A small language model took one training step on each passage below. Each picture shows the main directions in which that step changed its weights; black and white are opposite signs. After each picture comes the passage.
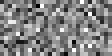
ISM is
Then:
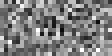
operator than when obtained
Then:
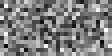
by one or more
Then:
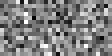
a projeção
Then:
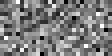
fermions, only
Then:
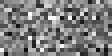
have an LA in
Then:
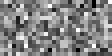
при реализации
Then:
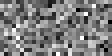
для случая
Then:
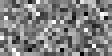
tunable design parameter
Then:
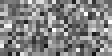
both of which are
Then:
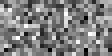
In alcuni
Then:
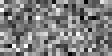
superconductors in
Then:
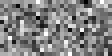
eye and with
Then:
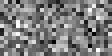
à PBE,
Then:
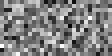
or limit the number of
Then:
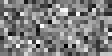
a power law model
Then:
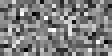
público atual
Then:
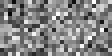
viewpoint of
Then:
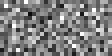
and it benefits
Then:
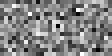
is often not
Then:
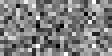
items including
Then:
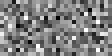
și rolului
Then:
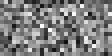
a lack of theory
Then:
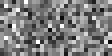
and the effect of a
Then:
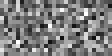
of magnitude),
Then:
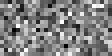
в качестве
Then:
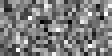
tiga fungsi
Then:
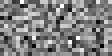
high probability the system will
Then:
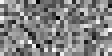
in the trap.
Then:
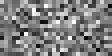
ranges from
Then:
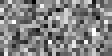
Oficina de
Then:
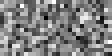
coherency spin
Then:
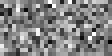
the absorption
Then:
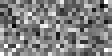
a crucial
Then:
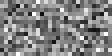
multiple of $\Delta
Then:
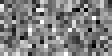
\newblock The adoption
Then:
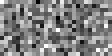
at Zewail
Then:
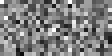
ca model de viață
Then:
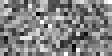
$n$ equations
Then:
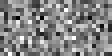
Monte Carlo
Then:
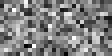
at strong coupling},''
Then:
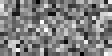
(right) plot
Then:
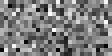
e outra,
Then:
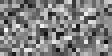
decays at
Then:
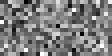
University on March
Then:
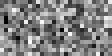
did not obtain
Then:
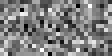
sensor. On top
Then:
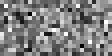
Laut Moser
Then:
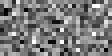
the main background to
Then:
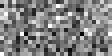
dalam bidang
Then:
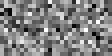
a narrow energy shell
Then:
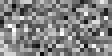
production cross section is
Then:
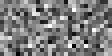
calcular lotes
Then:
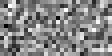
in each block.
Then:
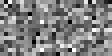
demnach unter
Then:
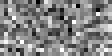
con este motivo.
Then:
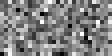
ver de dumanı
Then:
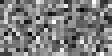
induce a more
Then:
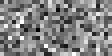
Astronomico di
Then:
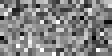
the AdS metric
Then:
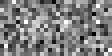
1(a), shows
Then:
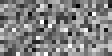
SUM1 \equiv
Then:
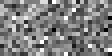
selected values of the
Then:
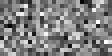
symmetry. To construct
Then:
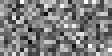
show the smallest.
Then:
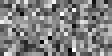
arroz este se
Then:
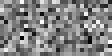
physical boundary. We
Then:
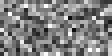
up phase loses its
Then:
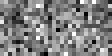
heat and urban
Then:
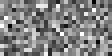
Os resultados
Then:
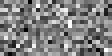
a particle rate environment
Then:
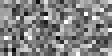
se hicieron
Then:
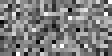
all consistent with prior
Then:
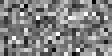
not seem to
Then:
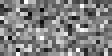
photometry and
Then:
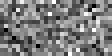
structures for space and
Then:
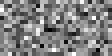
The application of the
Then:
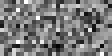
for energy versus
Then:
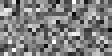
the same number of
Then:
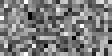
systems, where the
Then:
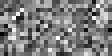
- Scopus
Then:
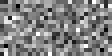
son controladas por
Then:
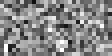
first finite dimensional system
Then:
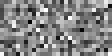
de seguir o
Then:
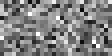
water with a
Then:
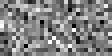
bahwa kita
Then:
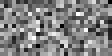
to the first outward
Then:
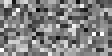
calculated the bulk
